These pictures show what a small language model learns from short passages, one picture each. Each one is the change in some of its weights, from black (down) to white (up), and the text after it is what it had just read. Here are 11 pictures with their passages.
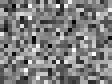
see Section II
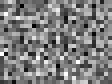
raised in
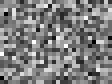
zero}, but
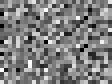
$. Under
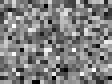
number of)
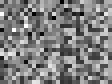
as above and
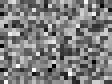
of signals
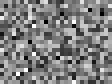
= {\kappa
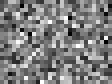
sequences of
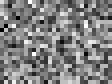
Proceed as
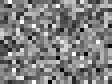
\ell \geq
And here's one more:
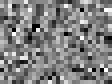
the main theorem.
